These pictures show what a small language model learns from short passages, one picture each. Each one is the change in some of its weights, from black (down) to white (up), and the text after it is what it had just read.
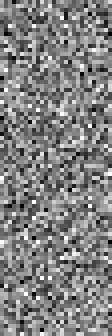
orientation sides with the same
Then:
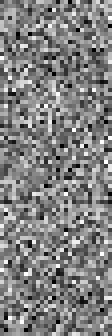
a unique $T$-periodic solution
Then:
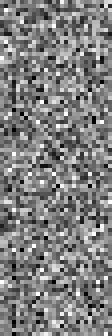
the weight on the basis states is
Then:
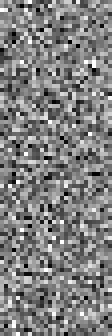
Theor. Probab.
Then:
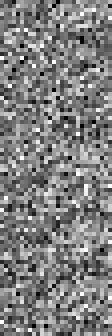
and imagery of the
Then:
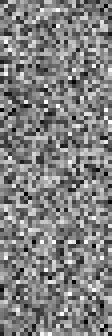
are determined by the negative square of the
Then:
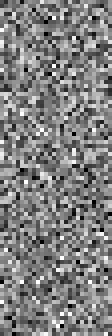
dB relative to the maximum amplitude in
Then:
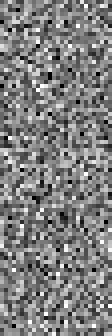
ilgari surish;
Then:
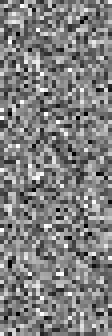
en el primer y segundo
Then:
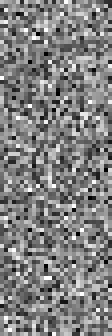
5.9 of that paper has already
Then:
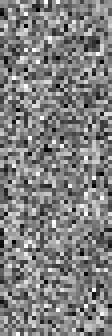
Telkomsel hari
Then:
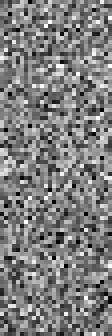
In this smart home solution,
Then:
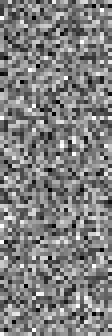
our focus is on the simulated
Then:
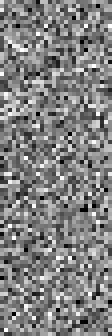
is corrected for band structure effects,
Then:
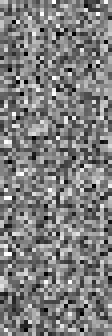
($r$) as a similarity
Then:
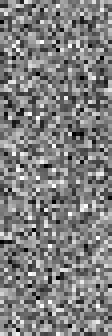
An economic assessment of the
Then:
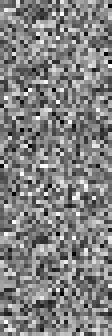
of the phase taken at discrete time
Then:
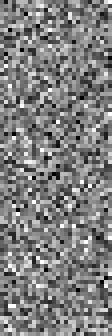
Mark E. Thomas,
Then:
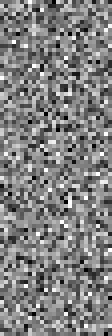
To prove item (2), consider
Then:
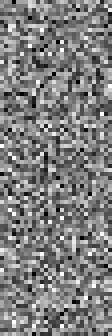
digits after the decimal point.
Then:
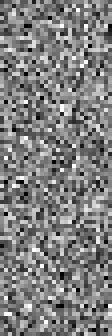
+ 2$, apply recursion
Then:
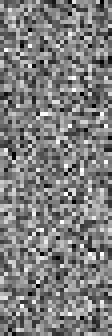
numerical experiments. We focus on a
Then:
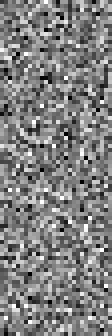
дизайнерки С.
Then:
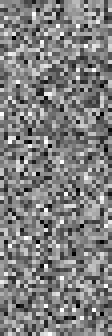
member of ${\cal F}$. If
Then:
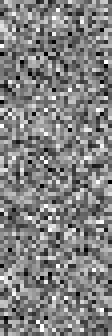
olib bormasligi.
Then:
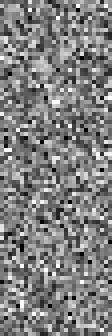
critical value obeys the bounds
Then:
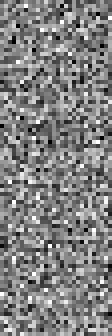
plus représentative
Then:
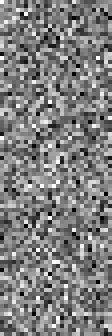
$\ell_1$ norm of
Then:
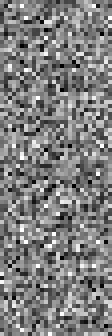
others are taken from sequences that
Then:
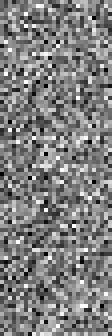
real random variable with density and
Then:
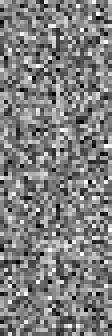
der klinischen Praxis
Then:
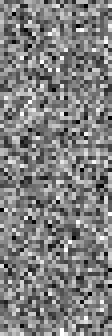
Qushlar orqali insoniy
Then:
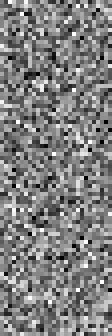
system is nucleated.
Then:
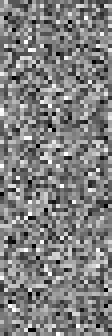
. Economista do PT faz
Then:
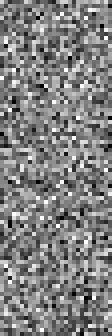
in Section 3 is a special case of
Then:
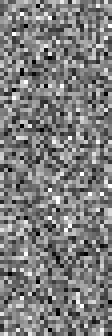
K_\varepsilon} (i\nabla
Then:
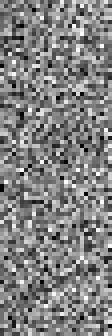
Progress of Mathematics {\bf
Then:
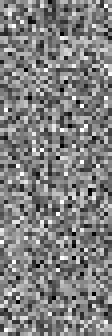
those dominated by more than two
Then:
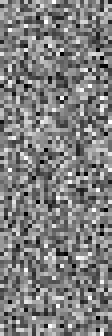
علاوه بیان
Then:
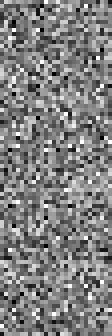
suami atau istri menjadi
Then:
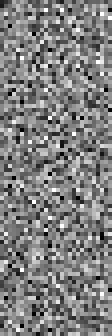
\end{eqnarray} So, after
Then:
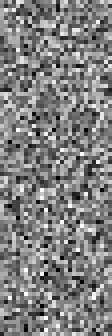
to the associated partial differential equation
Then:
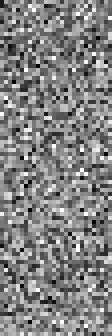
bu davrda ular tabiatning
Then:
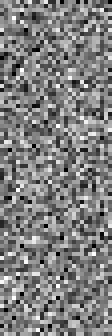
K \cdot \cap U)$ and
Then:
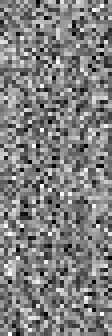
shown in Fig.2(d).
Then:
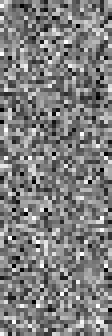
Segurança Pública do
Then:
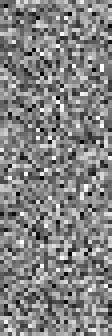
some uses of the $\unique$
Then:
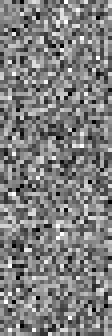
dos alunos até os desafios
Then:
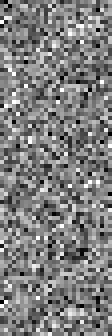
The proof presented here is very simple and
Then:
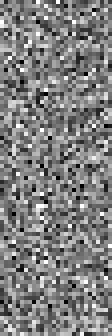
no fue estadísticamente
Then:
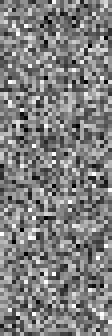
7 кун ўтгач
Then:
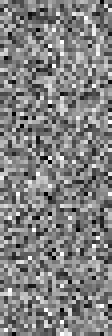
between $2\times 1$ and
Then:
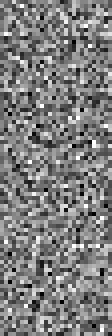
é garantir um trato
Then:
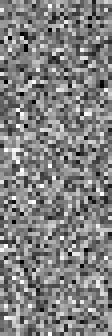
was determined to be about 70nm
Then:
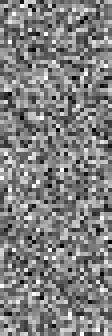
como guía. En primer
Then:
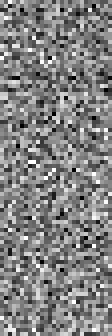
dezvoltare și
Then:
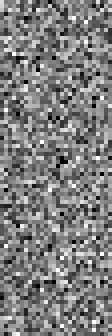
equations, Higher degree equations;
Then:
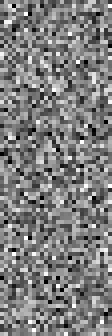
ichki kod vazifasini
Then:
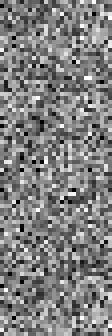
compared with the main results in
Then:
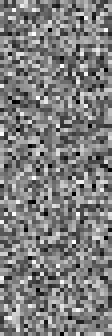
to be {\it weakly central}
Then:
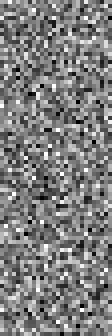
NHT by computing the eigenvalues of
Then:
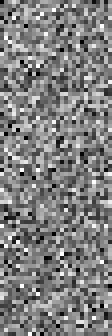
plot is consistent with the data in
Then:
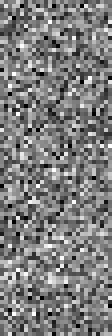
This quantity is at least $n$
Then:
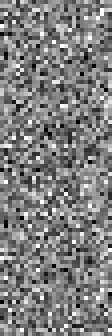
кучли салбий
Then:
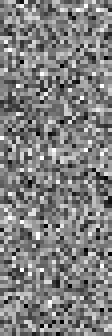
rivojlantirish bo'yicha Harakatlar
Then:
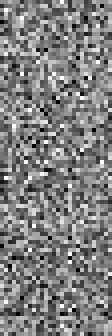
use the Optimal
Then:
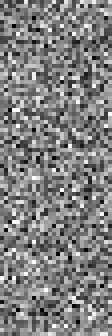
have, at least in part,
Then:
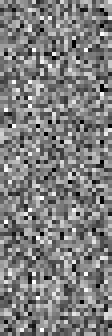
O'zR Bosh
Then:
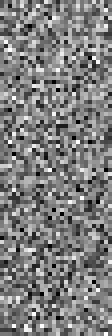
цифровая фотография
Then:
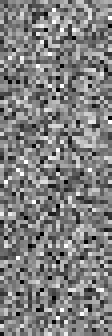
of $\mathcal{V}$.
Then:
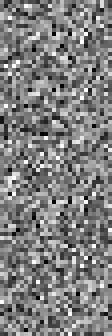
with our finding of small
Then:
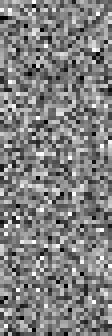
macro economic variabel,
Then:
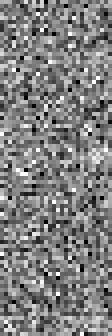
sabe algo sobre él.
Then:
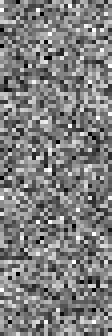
sheets, which is proportional to
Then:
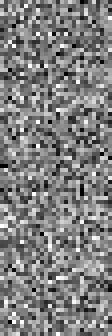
excellent supervisors.
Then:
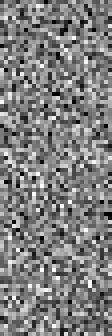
fact that $\eta_i =
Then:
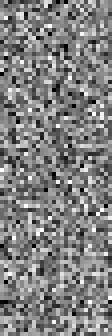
en 2021. Les importantes
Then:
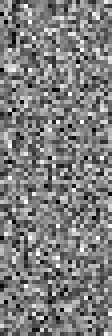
$M$. Par d\'efinition
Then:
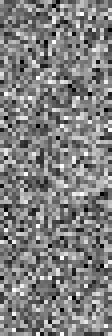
and fairness & 2.
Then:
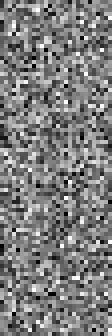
liés à *Ae.
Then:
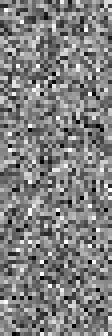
the escaping fraction of ionizing
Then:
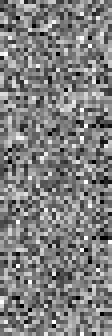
«Дневник Т.
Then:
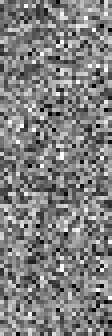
red and green vertical dashed lines indicate
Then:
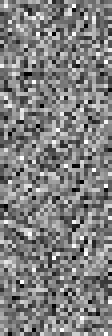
optimal packing. The largest lower
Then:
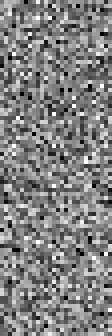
in gadolinium
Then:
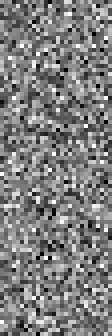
dan transversal), sifat
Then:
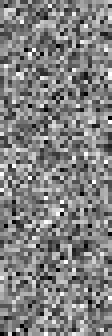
of the atomic wave function with the
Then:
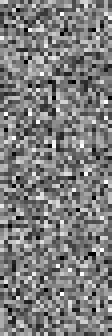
class, and therefore have no methods.
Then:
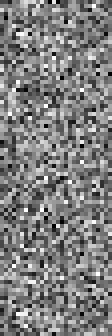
leur résilience
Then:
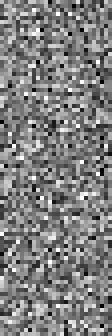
weiter vorangetrieben
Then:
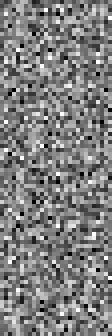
\end{equation} leading to the
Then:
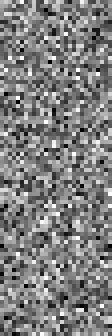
new CCGB01 scale and
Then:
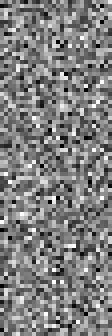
we have the refine the upper bound
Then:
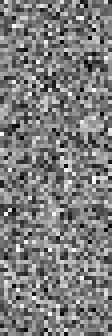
some interval), then, for each
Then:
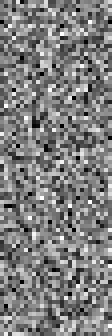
The background was found to be dominated
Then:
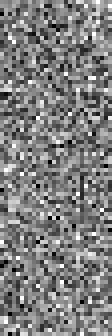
There is an exceptional
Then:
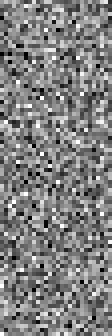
\node (concat2)
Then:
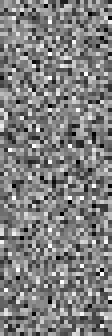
\beq \tilde{U}
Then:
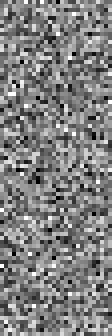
bagaimana mahasiswa
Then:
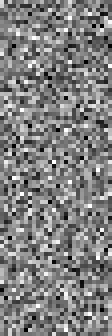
діяльність з позиції
